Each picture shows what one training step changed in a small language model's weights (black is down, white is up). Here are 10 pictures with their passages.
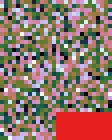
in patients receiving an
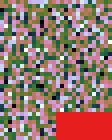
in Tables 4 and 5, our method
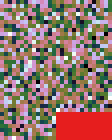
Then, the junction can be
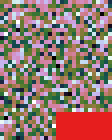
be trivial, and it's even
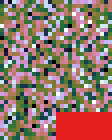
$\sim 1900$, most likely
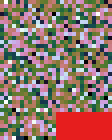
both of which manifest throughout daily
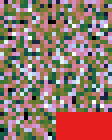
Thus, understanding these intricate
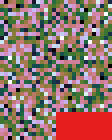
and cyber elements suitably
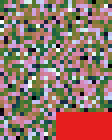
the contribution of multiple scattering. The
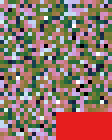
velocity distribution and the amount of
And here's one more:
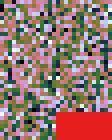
the religious group in question provide
